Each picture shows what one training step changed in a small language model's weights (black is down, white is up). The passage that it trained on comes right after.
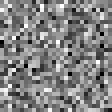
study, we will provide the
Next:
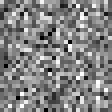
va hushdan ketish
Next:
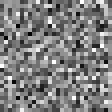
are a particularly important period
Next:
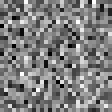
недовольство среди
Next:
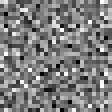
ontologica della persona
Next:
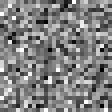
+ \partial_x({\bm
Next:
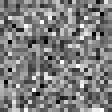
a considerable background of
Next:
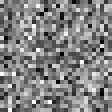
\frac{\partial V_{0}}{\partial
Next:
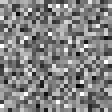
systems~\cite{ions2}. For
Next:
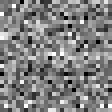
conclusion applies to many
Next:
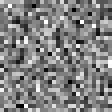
state or a large spreading
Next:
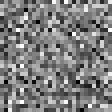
przyczyn, a do
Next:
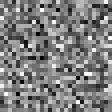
understanding of people's
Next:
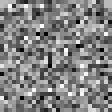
future SoCs where various
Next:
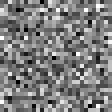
to Talk?: Living and
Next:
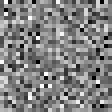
beradi. - Baholash
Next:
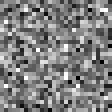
been changing all the time. To
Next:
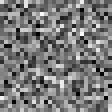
adequada, usava a
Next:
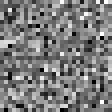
prensa]. - YESNER,
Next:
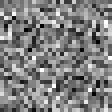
Catanzaro & CI &
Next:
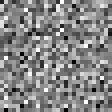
ishlarning samarasi va
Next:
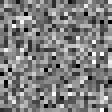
length $\row_1=i$, an
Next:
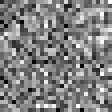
En fazla etkileşim
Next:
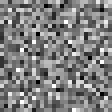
competição entre grupos de
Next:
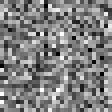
provided by the model, or not?
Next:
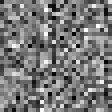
мм масофада)
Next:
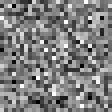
even brighter than the
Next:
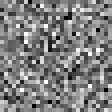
to Rother TSWV
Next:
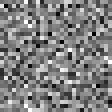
current models are around 3 orders
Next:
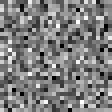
e^{i2\theta}$, where the
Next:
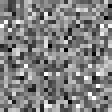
ayrim bolalarda
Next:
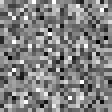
CO$_2$). Even for
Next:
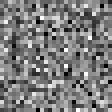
$^{d}$ Combined frames
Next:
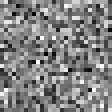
taxation des produits dans le
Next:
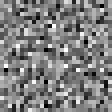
activism encompasses the
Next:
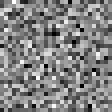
Ob ein Mensch im
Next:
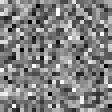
four distinct slopes
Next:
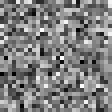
nearly hydrostatic
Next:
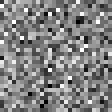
\emph{not} to the actual
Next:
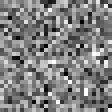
energy and use it effectively, the
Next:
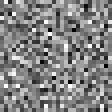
the $2d$ gravitation.
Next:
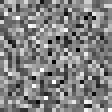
uchinchi bankda
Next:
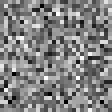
Teaching Computer
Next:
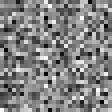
também na educação de
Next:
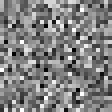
& \shortstack{Yan
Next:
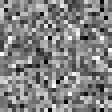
узбекистан к
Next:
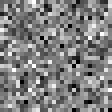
of target and structural
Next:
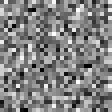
and innovations Issue
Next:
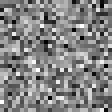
different normalized mass density solutions were
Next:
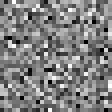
\neq D'$, in some
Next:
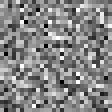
with the component field formulation
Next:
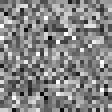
intrinsic inefficiency of the
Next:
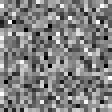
d**). Curves in the
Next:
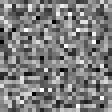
Mt as the complexity of the most
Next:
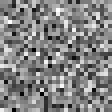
intrinsic difference of the two
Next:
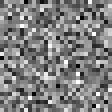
Washington, DC\\
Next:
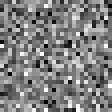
\appendix \section{Further
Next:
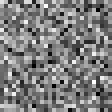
the best of our knowledge,
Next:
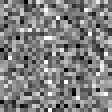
эрх зүйн
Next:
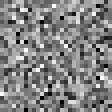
% de la population vit
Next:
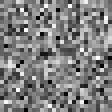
starting point. Only a
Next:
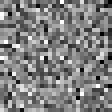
mumkin. Obuna
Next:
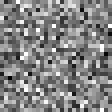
by the irreducible part
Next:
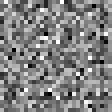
seja, do marketing de
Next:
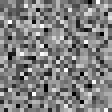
detection. Integrated photonics
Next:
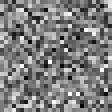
набуває дедалі
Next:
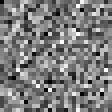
social. Ademais, foi
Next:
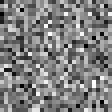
the non--communicating case.
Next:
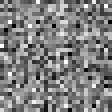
It is because the differences of the
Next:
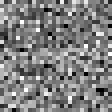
this Si configuration.
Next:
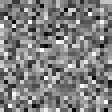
organisasi tersebut
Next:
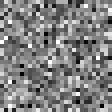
{\small Object} &
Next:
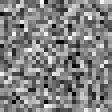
Rechtsinformationen zum
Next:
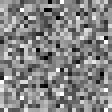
lower critical field, we can
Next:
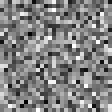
other and dissipate away due
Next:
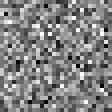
communication, are used to
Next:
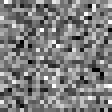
Karina Azevedo²,
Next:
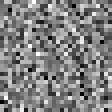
quite successful in
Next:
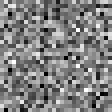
only after a second processing
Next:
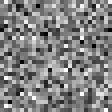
ichki motivatsiyani
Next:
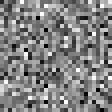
las Artes, Línea de
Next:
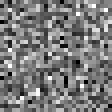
буде усунуто
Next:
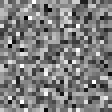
the observed PI absorption peak is
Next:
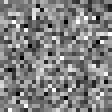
within-hospital variance of
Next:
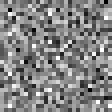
represent cases in which satellite
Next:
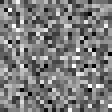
mai mult de o oră!*
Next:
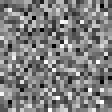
a uniﬁed quantum description
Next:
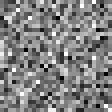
of a compact stellar cluster
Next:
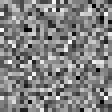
discovered so far. Thus
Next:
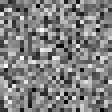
being overestimated, have been
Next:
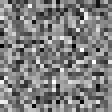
by introducing explicit
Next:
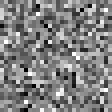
interest, this model can be used as a
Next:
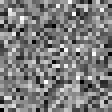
avec ce groupe
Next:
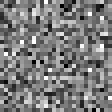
etnis dan agama,
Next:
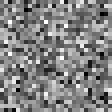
become saturated, but at
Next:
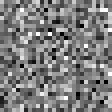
environnemental, permet
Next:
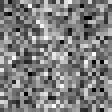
of the states in the layered
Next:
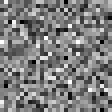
o fio de prumo para
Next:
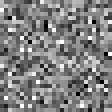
of speckle makes it possible to
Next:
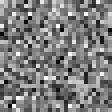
SANTO, José M.
